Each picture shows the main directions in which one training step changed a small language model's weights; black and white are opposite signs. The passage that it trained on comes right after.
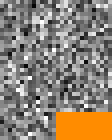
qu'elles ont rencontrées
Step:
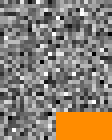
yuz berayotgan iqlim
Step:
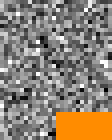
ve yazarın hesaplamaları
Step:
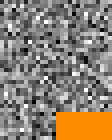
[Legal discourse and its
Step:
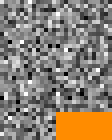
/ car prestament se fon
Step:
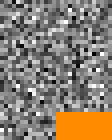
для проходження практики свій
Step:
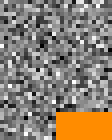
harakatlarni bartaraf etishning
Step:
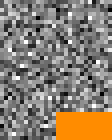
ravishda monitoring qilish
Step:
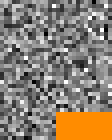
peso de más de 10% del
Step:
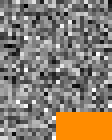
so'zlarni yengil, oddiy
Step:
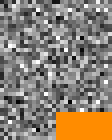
Na geologickej stavbe
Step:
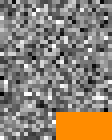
xususiyatga ega. Ushbu
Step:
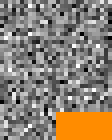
do estudo de caso que é uma
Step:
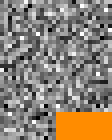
CD multimídia interativo para
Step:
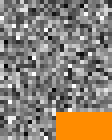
Mater. Interfaces*
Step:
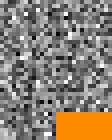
des sources d'opportunités
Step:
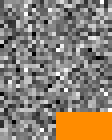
бажариши мумкин.
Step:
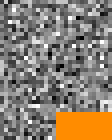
ai cunoașterii
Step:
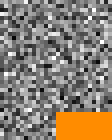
kajian ini dilaksanakan
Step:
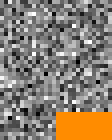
Outro exemplo recente, em
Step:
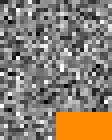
créés entre l'entreprise
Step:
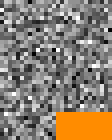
gelden. Origineele
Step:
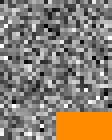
Фарғона каналида
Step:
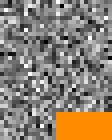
da bir denge kaybı olarak
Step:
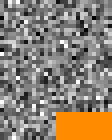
ham sodir bo'ladi,
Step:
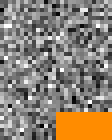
Nacional de Saúde.
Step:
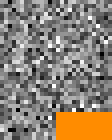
los días por la mañana por lo
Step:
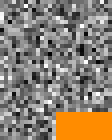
M. Linguistic Views
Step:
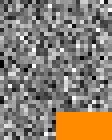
Високі початкові
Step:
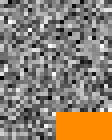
el derecho soberano a matar y
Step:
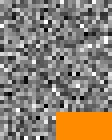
si resulta necesario, se
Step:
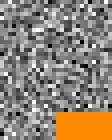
зафіксовані у
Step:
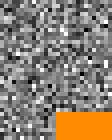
teniendo en cuenta, que “los
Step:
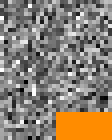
de gran tamaño, raíces
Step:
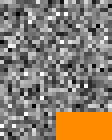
umumiy tartibi chet davlat
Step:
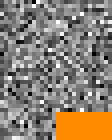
обитель. Документальних
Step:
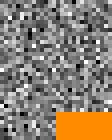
para la prevención y tratamiento de
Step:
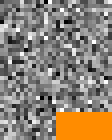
которые встречаются у 10
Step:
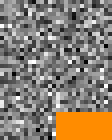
Indiya. 2020 June. P.
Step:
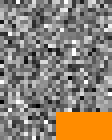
rivojlantirishda muhim o'rin
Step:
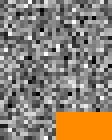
ставка, і потік води
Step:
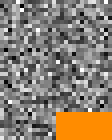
innovation and criteria for
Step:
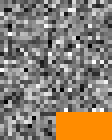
Ejecución del programa de
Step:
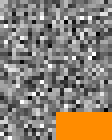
Intégrité Scientifique
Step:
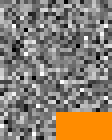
Constitución: seguridad
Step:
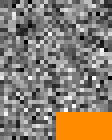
participé au questionnaire,
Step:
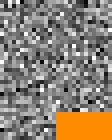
O site de apresentação⁴²
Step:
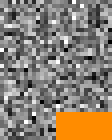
²Trzecia opcja:
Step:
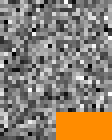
É bem de ver que não há
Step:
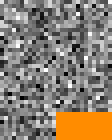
ichiga olgan, mukammallik
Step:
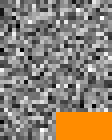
suiiste‘mol qilmaslik har
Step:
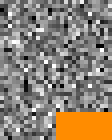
vegetativas son útiles para
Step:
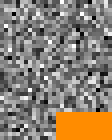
forma di approccio venne
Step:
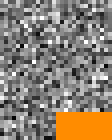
essai, nous allons mettre le
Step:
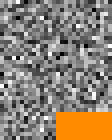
ASU 75 of various
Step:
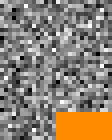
lekin shunday so'zlar
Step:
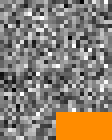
эти выражения, а также
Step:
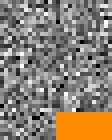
O'qituvchi e-mail:
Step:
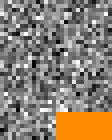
– группы сравнения,
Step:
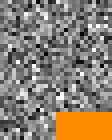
количество, качество и
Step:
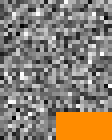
рівні не здійснено
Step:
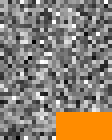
activity. Because the
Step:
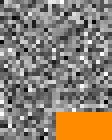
selama tiga bulan. Lokasi
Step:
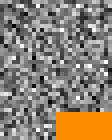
bekende UFO-profielen
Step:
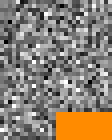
Themenkennung *med*,
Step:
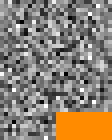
en visibilité au-delà des
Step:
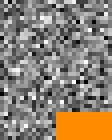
lingkungan hidup.
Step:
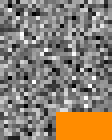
изученных популяциях
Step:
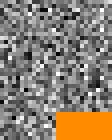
Biroq, banklar
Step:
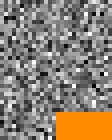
sifatini oshirishda bir qator
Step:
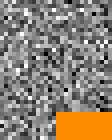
einen ersten Überblick zu
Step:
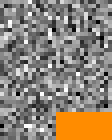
strategi pembelajaran,
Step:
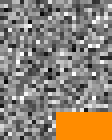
haqida bayon qilingan
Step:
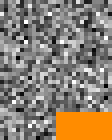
um melhor resultado. No
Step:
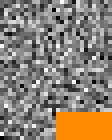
svo breytt þannig
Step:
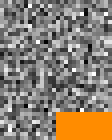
і зробити візуальний
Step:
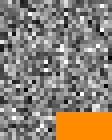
family's contribution to
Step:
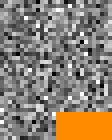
tiveram a oportunidade de
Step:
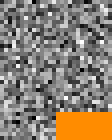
ao *Build Back
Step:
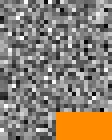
Utama; Mardiono,
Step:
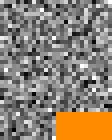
profondeur de ce secteur de
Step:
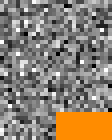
культурное значение и
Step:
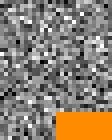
ko'tarilgan tipologiyasi ham
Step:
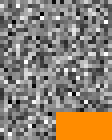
рассматривается не
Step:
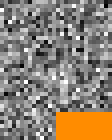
development and a growing
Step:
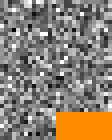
aytajaq pikirdi
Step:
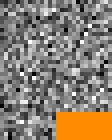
lhe forem transferidas conforme
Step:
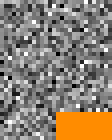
geachtet werden, dass nicht über
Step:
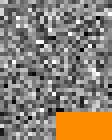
educação no período analisado, por
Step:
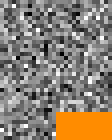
photosystem II preparation
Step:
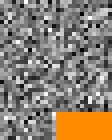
corretta per la quota nelle
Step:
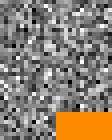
Nazir, A., Hamed,
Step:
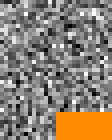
proceso de aprendizaje es
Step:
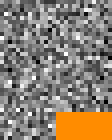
sistemas de *wetlands*
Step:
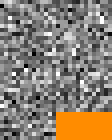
Kimyoviy tarkibi.
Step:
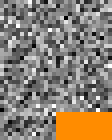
θέση να
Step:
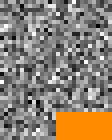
éénderde van de gevallen is
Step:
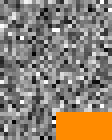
Водночас велику
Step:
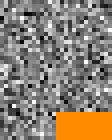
como tutores (Martínez
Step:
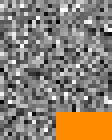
fazilatlarini, bilim
